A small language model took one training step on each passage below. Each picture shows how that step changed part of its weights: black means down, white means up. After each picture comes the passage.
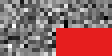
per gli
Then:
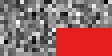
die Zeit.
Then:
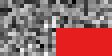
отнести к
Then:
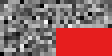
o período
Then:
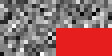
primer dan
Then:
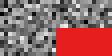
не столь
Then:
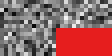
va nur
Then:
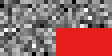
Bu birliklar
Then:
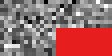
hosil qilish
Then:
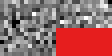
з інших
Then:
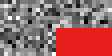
se con-
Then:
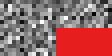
la Universidad
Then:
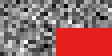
tiklash va
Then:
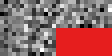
а также на
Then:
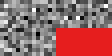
de que a
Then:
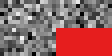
в тези
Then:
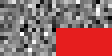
admite un
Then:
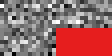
como as condições
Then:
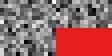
su infancia
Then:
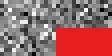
bir davrda
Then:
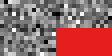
comportar un
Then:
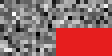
que a condição
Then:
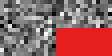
alto grado
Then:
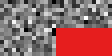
теста и
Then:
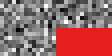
a organização
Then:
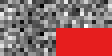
o apoio
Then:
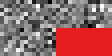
sono in
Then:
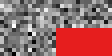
ve Spor
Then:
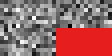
boshqarish va
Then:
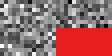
evidentes no
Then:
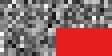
is nu het
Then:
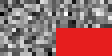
в год
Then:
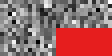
and significant
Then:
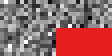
su poder
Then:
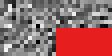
la evidencia
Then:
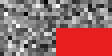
va asrlar
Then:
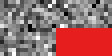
de Direito
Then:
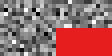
frenar la
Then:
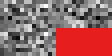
bolalar va
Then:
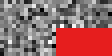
Mining and
